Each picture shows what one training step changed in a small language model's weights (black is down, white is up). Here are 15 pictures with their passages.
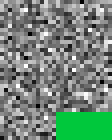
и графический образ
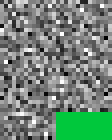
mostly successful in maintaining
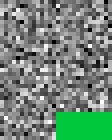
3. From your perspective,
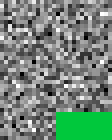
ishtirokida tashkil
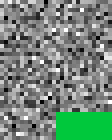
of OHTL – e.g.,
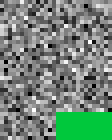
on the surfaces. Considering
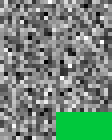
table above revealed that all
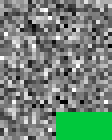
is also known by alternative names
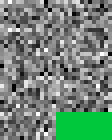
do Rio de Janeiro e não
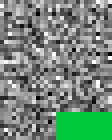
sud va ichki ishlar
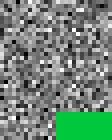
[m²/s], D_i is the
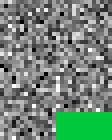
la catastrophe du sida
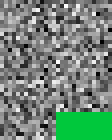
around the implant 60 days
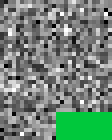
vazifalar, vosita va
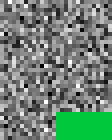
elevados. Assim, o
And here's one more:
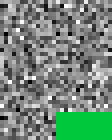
life (SRM-SFO)
